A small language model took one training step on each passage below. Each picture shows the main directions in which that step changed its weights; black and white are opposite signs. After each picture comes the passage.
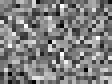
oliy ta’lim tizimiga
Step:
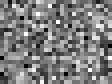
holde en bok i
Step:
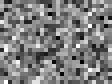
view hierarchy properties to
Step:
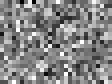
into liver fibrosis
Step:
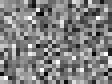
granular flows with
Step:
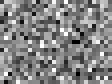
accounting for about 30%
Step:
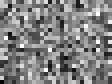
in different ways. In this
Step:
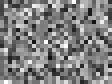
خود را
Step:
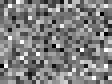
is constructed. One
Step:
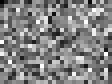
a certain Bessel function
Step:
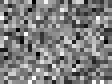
face many difficulties
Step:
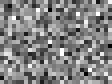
a 4mm diameter sample
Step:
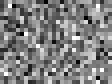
the ability to isolate
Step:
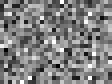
zero, i.e., the
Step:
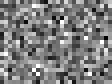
This study focused on the
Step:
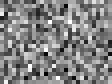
the front ends of two
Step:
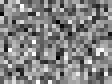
declarado el estado de
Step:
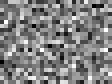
De heer B. denkt
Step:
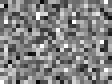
Clarifications Texts
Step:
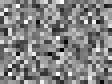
events. Since we are
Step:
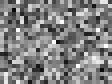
and the fashion sector
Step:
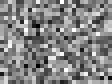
to do a thorough research
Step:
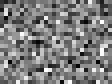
classical instanton solutions is
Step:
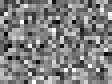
estimations), as discussed in
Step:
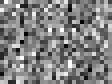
defined by replacing
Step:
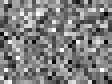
sunlight (Arai
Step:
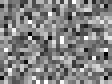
y esparcir los
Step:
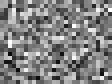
of focalization should be
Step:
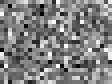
levels (e.g., analysis
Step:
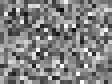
and processed via secure
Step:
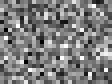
new methods have developed for computing the
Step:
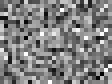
describe the time evolution of the
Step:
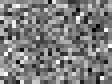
thank his laptop
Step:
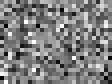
composites has been analyzed
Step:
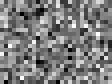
in versi sembra
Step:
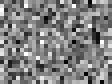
ayant eu une
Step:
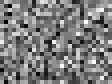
directions turn on. The
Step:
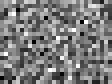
Section of Phase II of the
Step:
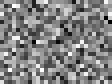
raqamli transformatsiya
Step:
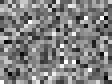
+ + Infection 1 F
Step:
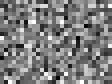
In this study, we will test
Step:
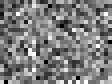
standard. However, this would also
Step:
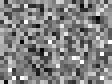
building models from large datasets
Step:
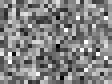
of water resources planning and
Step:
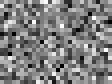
interpretation. 4.4
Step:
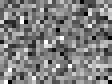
measured, the proposed method can
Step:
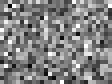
paper, the focus will be
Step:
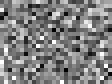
trained on real data from the
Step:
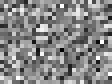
DHF patients,
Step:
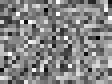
Table I reflected that the proposed
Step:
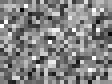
sulphoxide solution
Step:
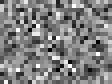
arasında, Celal
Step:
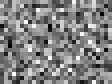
The first non-trivial
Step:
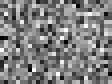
as secondary frequency regulation require
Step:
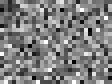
и возрастание
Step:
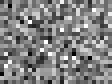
a time origin such that this
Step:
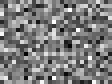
¹⁵ Ragusa
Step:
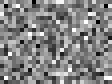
oldin kuldirib
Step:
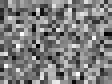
of the pitch names
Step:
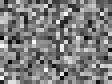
change in area is equal to
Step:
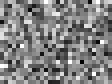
innovative thematic services,
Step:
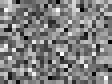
действия ИИ
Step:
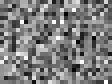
agents learn how to
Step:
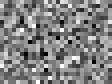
diffraction. Cox
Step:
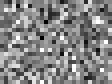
competing interests were
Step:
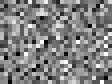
Muon Collider
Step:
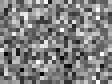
in decreasing mortality and
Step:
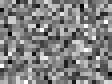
CME geometry must be
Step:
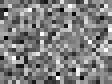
society groups have been very active
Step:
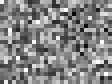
reported that Neem leaf
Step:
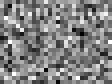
the Fermi surface before the
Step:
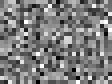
activities undertaken to realize
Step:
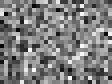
performance landscape rather than
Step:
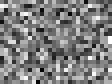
creative, and responsible
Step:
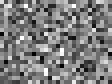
específico, visto
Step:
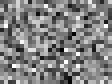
BC classifier is
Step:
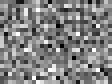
birth to a boy
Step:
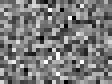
metrics are highlighted
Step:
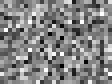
were used. The concentrations
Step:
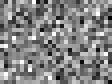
next explore the electron
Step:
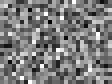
is worth to notice that
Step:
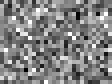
a magnetic field applied parallel to
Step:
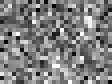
the digital age Digital
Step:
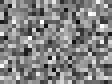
$\mu$ experimentally measured,
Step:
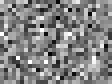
De schaarste aan
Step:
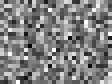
plots also indicate that the
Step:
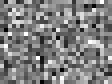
and Galenko
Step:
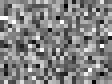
the minds of the
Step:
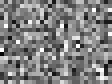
where $Z_j$
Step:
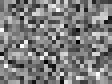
Amazon S3 provides
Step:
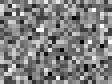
creative ideas, through
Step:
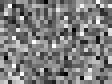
the missing state information.
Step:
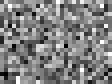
emitting an electron with energy
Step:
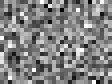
node could set its transmission
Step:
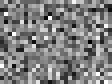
based OFDMA systems.
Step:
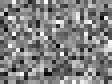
\end{equation} where the
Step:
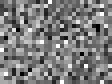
by conventional measures of
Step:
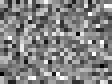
Issue: Volume
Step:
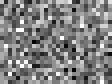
to be appeared in
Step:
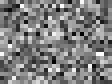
и их роли в
